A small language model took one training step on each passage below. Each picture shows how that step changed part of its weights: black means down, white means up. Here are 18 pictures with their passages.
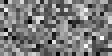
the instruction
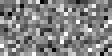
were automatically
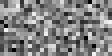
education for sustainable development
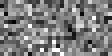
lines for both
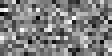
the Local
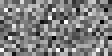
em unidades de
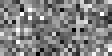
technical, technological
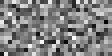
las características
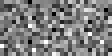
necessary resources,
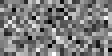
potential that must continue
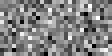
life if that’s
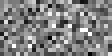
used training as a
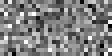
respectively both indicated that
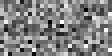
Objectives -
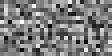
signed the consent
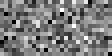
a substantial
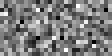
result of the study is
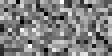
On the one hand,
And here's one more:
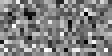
in 2019 following the
